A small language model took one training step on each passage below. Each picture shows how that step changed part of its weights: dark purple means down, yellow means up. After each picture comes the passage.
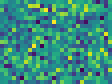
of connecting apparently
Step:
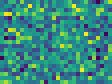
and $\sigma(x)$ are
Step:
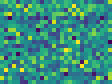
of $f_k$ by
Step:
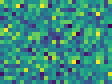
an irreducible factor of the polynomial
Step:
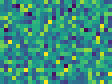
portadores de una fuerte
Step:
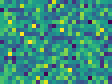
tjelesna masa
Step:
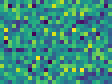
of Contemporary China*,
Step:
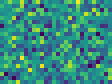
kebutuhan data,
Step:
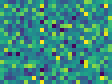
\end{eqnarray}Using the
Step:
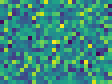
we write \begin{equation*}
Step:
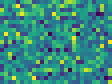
is obtained if $Y$ is
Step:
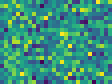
10 query set dengan
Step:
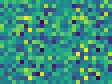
У результаті дослідження за
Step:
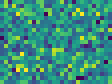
proposed a collection of identities of
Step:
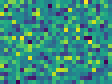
these two sieve calculations will
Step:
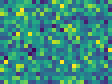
stochastic integral, with respect to
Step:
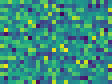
qilish mumkin [10]. Shu
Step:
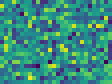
la Soborna Venezuela
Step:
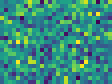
carefully formulated in
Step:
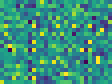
va ularni yemiradi
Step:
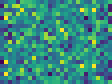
can easily deform a surface
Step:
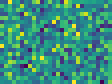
keng ko'lamli
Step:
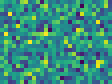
для истории. С
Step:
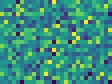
hold for ``layers"
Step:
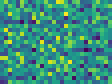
des autres pays). Le même
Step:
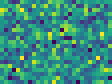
such that $p^2$
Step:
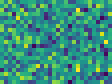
well beyond two columns.
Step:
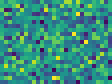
Let $k$ be a commutative
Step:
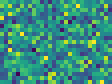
legi, decât
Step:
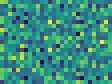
Centro Universitário do
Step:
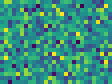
потенциала почв
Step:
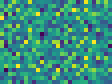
ta oliy ta'lim
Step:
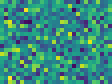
\STATE Set the
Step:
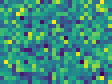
global solvability of the
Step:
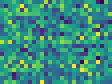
veh/m, and
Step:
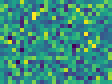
elements or finite differences), one
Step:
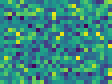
and $X$ is a random
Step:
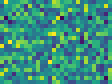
та юридичних
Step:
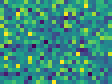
mutation term, namely:
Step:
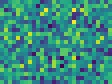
translator. Using linear
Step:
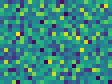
\end{definition} It follows
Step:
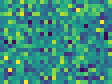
the first which does not seem to
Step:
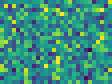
the topology of uniform convergence on compact
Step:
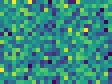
e integral. Ver figura
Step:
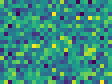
ўрни EGDI
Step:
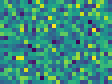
ont prouvé malgré
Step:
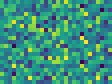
kunda har qachongidan
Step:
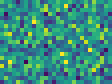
the ODE. *) M
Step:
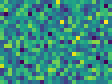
aproximadamente a 1700
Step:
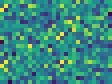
It is thus second order regularly
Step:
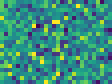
uchun qalin talab
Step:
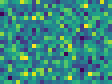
в конце VIII –
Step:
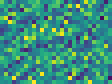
ejerce la función
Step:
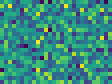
Tech. Sc.,
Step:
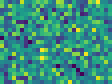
sistemului de gestiune
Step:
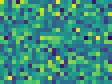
Severi variety theory, then
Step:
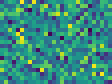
there exists, an unique derivation
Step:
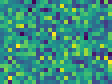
u insonning qisqa
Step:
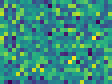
is a partial bijection between
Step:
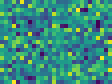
Then, for each $\varepsilon >
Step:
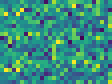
number of summands isomorphic to
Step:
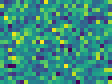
use, that $\ngo$
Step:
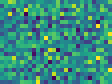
$E(\Gamma)$ be the
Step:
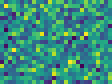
a crepant resolution is given
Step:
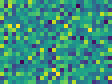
ta'limda talabalarni
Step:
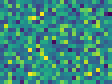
чиққан ҳолда
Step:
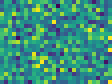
you wish we can
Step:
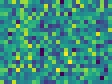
условиях Республики
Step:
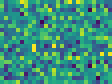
dimensões menores do que
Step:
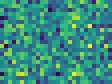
bir not düşmek
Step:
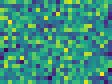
Shu bilan birga,
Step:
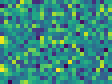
we introduce some functional spaces and spaces
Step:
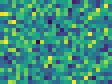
by parts and use the equilibrium equation
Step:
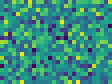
a natural interpretation within this field
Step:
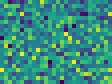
\State Randomize uniformly
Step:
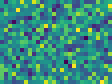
clarify, deepen
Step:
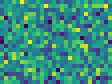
і методи. За
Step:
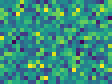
cohomology class if it is the image
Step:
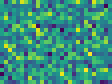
berdasarkan prinsip
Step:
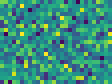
componente lenhoso,
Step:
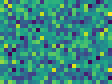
such as neural networks
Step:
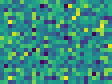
more general definition rather than only introduce
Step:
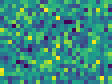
boundary of the slice,
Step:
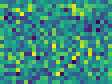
in $X_+\times
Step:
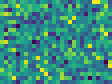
of $Q$. To construct an
